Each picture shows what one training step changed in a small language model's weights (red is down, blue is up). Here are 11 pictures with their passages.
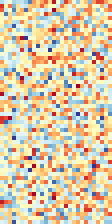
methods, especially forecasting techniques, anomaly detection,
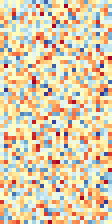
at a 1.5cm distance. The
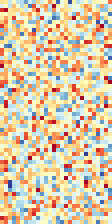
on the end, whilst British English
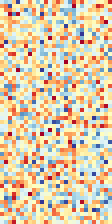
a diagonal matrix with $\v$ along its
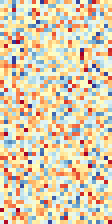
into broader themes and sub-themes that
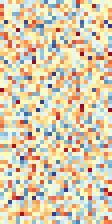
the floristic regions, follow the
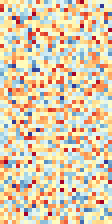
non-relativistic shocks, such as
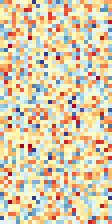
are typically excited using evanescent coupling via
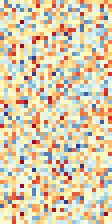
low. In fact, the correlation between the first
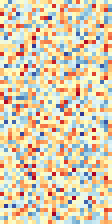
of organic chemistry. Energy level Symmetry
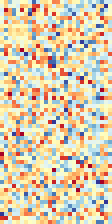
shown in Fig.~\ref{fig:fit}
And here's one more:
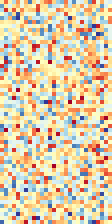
The system was able to summarize texts with
